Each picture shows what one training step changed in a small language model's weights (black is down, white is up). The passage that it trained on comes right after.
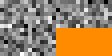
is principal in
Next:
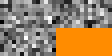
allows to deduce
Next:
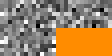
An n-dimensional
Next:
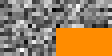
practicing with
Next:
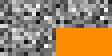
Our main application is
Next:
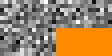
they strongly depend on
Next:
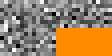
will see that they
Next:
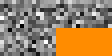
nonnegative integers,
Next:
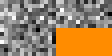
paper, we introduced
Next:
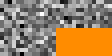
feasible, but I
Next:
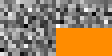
sense and uniqueness is
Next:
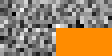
is a contradiction.
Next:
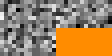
if and only if
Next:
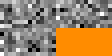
progressively reduces
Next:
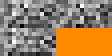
loss of generality,
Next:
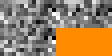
sparsity matching
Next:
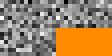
radial, and it
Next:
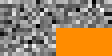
be defined by
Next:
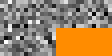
$R$ be
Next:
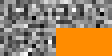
operators intertwined
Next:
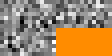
that the surface
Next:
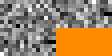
It is well known
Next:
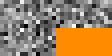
of scalar type.
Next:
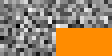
is a normal form
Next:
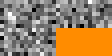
let $1
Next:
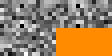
nice hospitality.
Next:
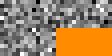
depending on whether
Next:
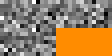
trajectory. Blue
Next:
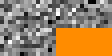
Thus, solving this
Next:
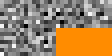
of ordinary abelian varieties
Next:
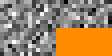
are for the most
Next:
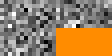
regions of interest.
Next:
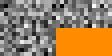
(- \Delta
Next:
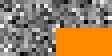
In summary,
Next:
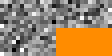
proved by Zhang
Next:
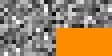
and hence will have
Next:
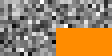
the indices are taken
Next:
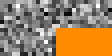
showing that the map
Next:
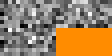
such that $$
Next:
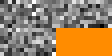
a particular primitive ideal
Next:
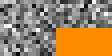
are glued
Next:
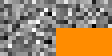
be the graph
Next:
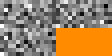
convention we put
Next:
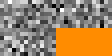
$\varphi$ in
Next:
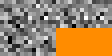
The enclosures
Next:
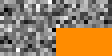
monoids} Given
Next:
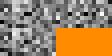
infinite interval since it
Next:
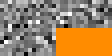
$d$ symmetry
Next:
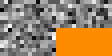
with only finite many
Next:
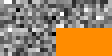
$\star $-invariant
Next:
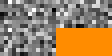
step becomes $$
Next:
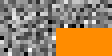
$ and then
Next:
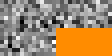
that the group
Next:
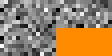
could have in one
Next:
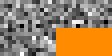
apply them to degenerate
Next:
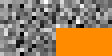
discussed in detail in
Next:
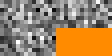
the trace of
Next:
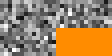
following values will
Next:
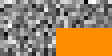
are $\Delta
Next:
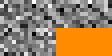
l} \lambda
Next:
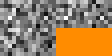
fewer number of
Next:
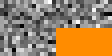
q}$ being
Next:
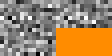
of the simplest
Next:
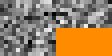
X$} if
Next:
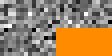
are not concerned
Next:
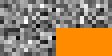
identity matrix of dimension
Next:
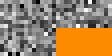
considered as a first
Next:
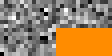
treatment of
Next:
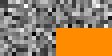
\nonumber \\ &=
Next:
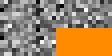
with coefficients in the
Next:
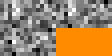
the optimal switching
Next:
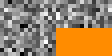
and, since
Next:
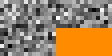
we consider its projections
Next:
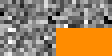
}There are
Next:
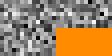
in the practice of
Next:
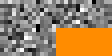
be written as
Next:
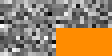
connected components will be
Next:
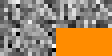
the above Laplace
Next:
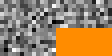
where all mentioned operations
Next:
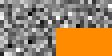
stages, and
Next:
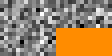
to compute: the
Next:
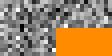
knowledge, this is
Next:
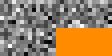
evolving domain
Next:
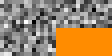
error is of order
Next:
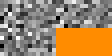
shall use this lemma
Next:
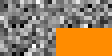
\right) =
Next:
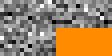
dyadic decomposition}
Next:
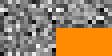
product formula)}}\\
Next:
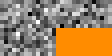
by US
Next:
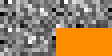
limit: $$
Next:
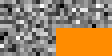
denotes the unit ball
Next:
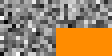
the open sets.
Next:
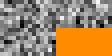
that is, if
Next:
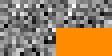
Topological data
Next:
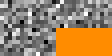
Isomorphism Problem
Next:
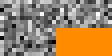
0$, the process
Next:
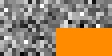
diagram, as in
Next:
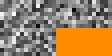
chromatic number
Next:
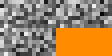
posterior distribution
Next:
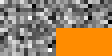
tant que
